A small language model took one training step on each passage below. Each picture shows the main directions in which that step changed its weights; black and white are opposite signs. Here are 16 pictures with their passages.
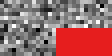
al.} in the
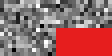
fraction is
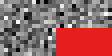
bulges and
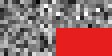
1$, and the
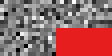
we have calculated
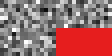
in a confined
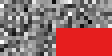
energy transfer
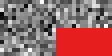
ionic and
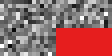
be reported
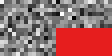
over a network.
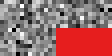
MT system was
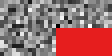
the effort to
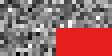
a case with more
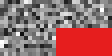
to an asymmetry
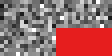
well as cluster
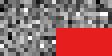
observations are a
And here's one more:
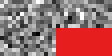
function used to test
